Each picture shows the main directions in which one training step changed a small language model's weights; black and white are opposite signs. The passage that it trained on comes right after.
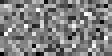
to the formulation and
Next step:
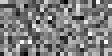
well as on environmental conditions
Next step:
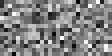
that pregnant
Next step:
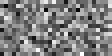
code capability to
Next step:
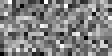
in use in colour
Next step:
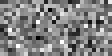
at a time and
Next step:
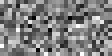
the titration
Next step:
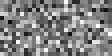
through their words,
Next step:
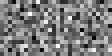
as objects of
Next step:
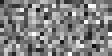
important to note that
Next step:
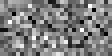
Selecting a
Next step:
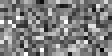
approaches to
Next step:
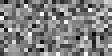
of the important resources for
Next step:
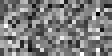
opposed to
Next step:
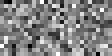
on the subject of
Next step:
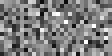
gate voltage
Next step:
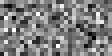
intervention of
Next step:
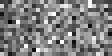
cover, they are
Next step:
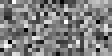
the integrated production
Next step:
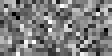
conceptual understanding
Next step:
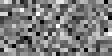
beyond it.
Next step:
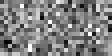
muscles in
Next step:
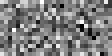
basis of above
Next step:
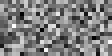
this study was to assess
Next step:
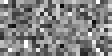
participants within their
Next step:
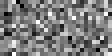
Construction The construction
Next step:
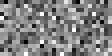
of the visual language
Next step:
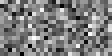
access, extension
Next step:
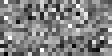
1. The existence
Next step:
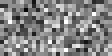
The process also ensures
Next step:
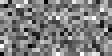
aspects of the
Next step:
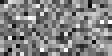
enhance stability in
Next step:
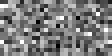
solar technologies,
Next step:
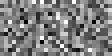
oil necessitates
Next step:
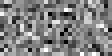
which focused on the
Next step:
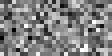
the context of graph
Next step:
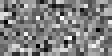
has historically been
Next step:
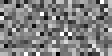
of the best
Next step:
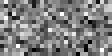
average exposure of
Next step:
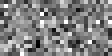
survey, most
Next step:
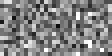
highlighted that
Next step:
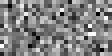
prevention of
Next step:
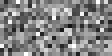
expect from it"
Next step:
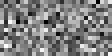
V_f cm
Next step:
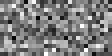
the linear structure of
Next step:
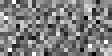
prototype will be
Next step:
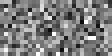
researchers or
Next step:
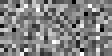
for the research community to
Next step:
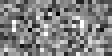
– COGS
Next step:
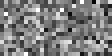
Farm to Fork
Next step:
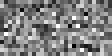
or depletion of
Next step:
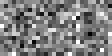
revealed that
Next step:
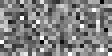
together to form
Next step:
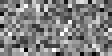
for the next
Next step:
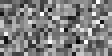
used in this study was
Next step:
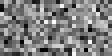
trussel som
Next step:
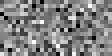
outer layers of
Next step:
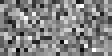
real square
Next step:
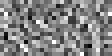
species belonging to
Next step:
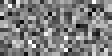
Iran, as
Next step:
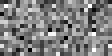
or whether it
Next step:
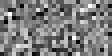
have been reviewed that
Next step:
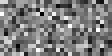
environment. This study was
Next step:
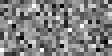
that there is relationship between
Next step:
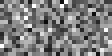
understand what could be
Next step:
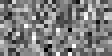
the long-term
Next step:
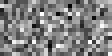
found in Central
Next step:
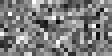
aligns with the
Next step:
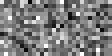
Strategies to
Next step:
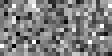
Y, et al.
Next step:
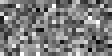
is regarded as
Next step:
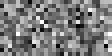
This isn't
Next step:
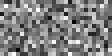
and for Case
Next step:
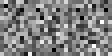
digital health technology system to
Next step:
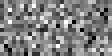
has higher level of
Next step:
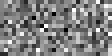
our attention on
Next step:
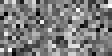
Are sufficient
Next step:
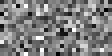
for 5% to
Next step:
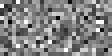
The Influence
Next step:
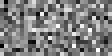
80 Random
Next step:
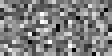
– 23 has found
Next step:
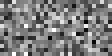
the marble
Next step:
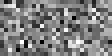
learning, known as
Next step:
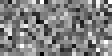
the lower subsoil
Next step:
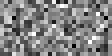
typographic design and
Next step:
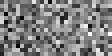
add spice to their
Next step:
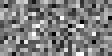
provisions that are
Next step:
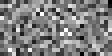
in the source
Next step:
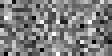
the reasons is
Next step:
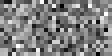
on different age
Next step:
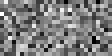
was sprayed
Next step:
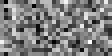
Access control,
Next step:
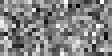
Edge colour
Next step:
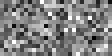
Sector and all
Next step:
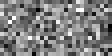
ppm total
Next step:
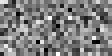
development of food products
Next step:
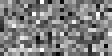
1]$ is the
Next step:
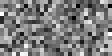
for what is used in
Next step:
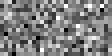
the treatment group and
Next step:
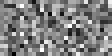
comparative analysis between
